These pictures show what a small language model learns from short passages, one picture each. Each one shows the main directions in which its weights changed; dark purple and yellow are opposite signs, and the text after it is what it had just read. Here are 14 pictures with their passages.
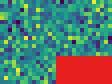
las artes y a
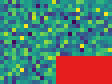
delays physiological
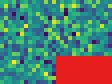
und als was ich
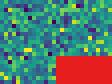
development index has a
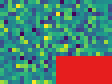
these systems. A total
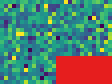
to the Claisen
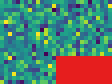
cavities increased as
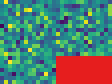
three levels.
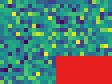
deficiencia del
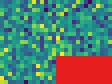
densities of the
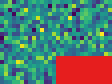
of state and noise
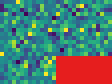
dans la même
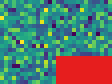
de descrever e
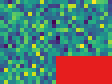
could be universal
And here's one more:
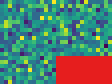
Interests. The
